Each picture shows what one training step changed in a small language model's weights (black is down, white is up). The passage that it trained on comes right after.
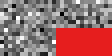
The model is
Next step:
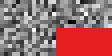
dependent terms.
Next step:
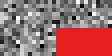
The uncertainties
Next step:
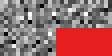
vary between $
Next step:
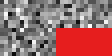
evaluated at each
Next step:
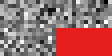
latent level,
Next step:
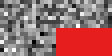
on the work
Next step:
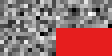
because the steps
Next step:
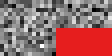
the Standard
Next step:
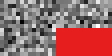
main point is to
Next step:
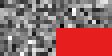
for various
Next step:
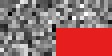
In this specific
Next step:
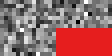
of $F$
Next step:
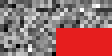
the spectra of
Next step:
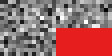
process factorizes
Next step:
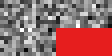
on the gauge
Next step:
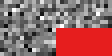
into the fixed
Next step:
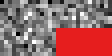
order distribution functions.
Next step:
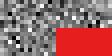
= gray,
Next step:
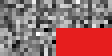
of the model and
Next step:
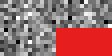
In addition, other
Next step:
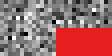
Even when the
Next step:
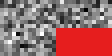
in number of stars
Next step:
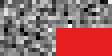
to capture the
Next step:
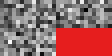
of sensitive
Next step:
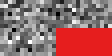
example, this
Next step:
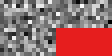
product of the
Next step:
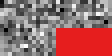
for convex
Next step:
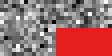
A reference
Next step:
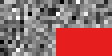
cluster, these states
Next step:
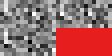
query and
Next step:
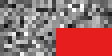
the peak of the
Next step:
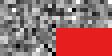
modes in the
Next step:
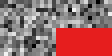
the development of
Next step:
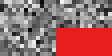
would decrease
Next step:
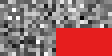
equation correctly
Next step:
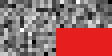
the model must
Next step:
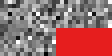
edges and more
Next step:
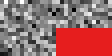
such species in
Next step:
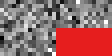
is independent of
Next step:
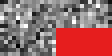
IV the
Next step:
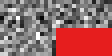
eff}$, the
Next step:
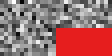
parties without
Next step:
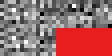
behavior of
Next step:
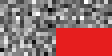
parameters corresponding to that
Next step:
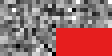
modes in
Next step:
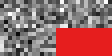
\times b$,
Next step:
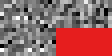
range. For
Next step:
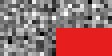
terms of the
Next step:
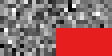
rings in
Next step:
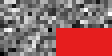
network.} In order
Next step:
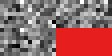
we obtain:
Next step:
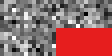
combined process.
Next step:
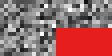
depth of
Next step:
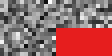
complicated than
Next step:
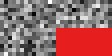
EB was found
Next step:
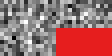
photon group
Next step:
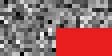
the NTT
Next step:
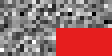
by varying
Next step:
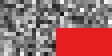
of the true
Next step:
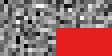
generated completions
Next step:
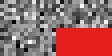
behavior as an
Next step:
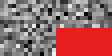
corresponding to the signal
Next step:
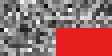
path or
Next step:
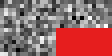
to perform a single
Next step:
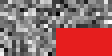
way for
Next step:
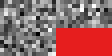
to the decay of
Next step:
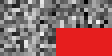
work. If
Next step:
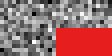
task is
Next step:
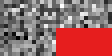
from the solution of
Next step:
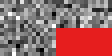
the baseline
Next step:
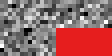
a cut through
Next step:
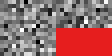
estimate this
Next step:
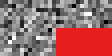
the present paper we
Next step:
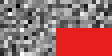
be put in
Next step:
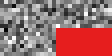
are new), we
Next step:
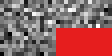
volume relatively
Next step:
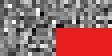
never improve
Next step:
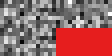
to describe
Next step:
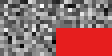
experiment and shown in
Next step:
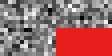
model size of
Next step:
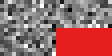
partition function
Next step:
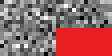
possible detection.
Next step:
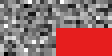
starting point for
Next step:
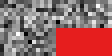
the symbol
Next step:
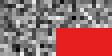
of two single
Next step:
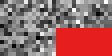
we follow the
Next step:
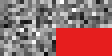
between the field and
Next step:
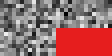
of shock
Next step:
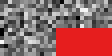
not sufficient
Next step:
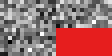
put this star
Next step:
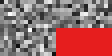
be represented in
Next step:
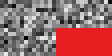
the number of
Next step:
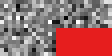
EE port
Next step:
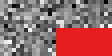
average SOC
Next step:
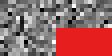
this issue
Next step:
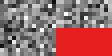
have introduced
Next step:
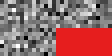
measurement. The
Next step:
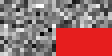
is the completion
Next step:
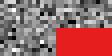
features consistent
